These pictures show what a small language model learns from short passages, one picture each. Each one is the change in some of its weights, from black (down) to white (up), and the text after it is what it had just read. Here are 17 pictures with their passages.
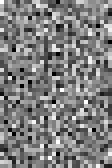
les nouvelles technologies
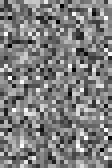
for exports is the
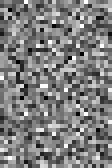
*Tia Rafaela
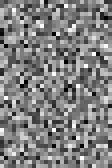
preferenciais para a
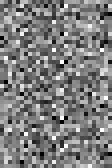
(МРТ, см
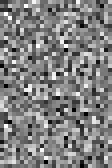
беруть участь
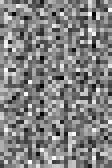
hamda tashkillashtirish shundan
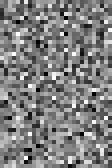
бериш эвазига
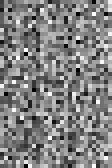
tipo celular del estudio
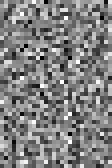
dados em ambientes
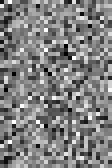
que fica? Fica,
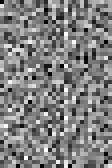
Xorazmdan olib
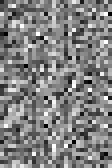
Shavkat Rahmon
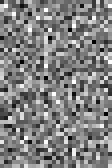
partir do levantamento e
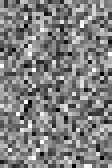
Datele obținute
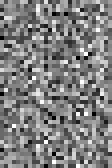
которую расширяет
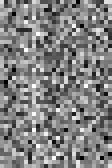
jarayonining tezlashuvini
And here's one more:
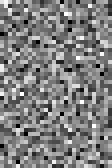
CreateJS. In
